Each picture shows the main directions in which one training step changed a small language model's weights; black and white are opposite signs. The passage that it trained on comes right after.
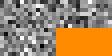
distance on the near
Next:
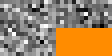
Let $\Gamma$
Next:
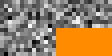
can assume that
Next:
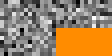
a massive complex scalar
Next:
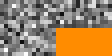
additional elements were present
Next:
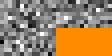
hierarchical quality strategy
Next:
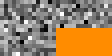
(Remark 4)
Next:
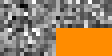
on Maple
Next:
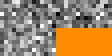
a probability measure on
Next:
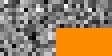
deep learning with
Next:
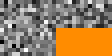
And the three
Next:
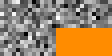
a random variable from
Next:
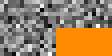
Hence, the evolution
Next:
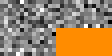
interlayer structures,
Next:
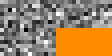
is necessarily in
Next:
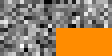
\medskip \noindent
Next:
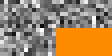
the matrices to allow
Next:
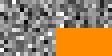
potentially be explained under
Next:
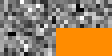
dashed line, to
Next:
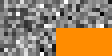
this case, the
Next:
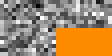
that the sifted
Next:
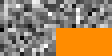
type (color and
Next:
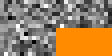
row. We find
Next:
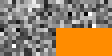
by assuming that the
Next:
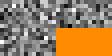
for both networks and
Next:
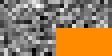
that the magnetic field
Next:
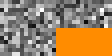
models and population games
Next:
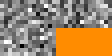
parametrized curve is
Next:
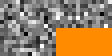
difficulties in
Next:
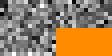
We will also use
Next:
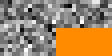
step to play
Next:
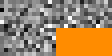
Appendix we show characteristic
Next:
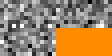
use the notations
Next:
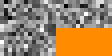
in general to
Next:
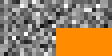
the objective function value
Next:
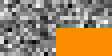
to the determination
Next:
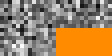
characterization. Unlike
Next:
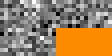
as a trivial
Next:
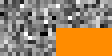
\, \delta
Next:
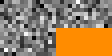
cold starts
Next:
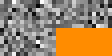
at a distance
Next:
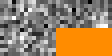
role here as
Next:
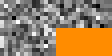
that maximize the
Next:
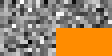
Reusable and
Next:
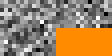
we define \[
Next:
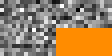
train the neural
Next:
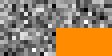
perturbative aspects of nonlinear
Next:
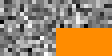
third question.
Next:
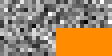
and triangular surfaces in
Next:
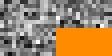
of super heavy matter
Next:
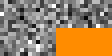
Rb atoms provide
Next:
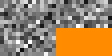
Soit une
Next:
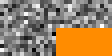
then related to a
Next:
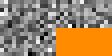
we could also
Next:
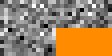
as follows:
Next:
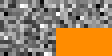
The effective sampling rate
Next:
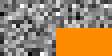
compute the length of
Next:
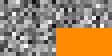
a standard differential
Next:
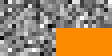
this choice the most
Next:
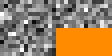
tool to discover
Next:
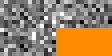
{\em Lang
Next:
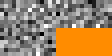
When the singularity
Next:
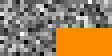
moments on Mn
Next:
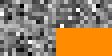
open set condition
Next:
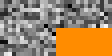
of $\ccc$
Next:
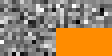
sensing and
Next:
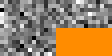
experimental studies offer
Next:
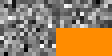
used to estimate the
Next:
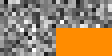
the LEDs
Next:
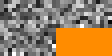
to use the computed
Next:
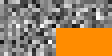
the random walk of
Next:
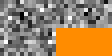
Poisson bracket
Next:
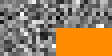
contour can not
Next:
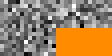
the phenomenon occurs only
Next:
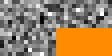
field and its prior
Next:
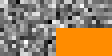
Beyond quantum
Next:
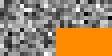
crossing of strands
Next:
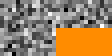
is a topological space
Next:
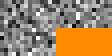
denotes the distance between
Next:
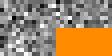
Construction of
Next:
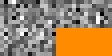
EM and
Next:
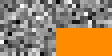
show that the
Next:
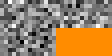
already proved this
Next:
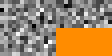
data objects and operations
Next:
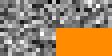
question is that:
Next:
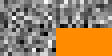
\infty$. By
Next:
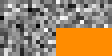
choose $\D
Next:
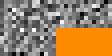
$x \in
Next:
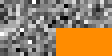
genomes of
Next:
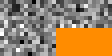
been used, and
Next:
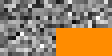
to show that the
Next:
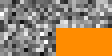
of China}\\ }
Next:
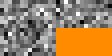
models with constant
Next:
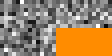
linearized perturbed equations
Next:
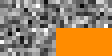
since the mean
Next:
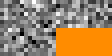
as a central extension
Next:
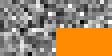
or surface groups.
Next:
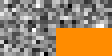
to its isotropic
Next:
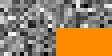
models. One can
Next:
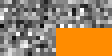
of these systems.
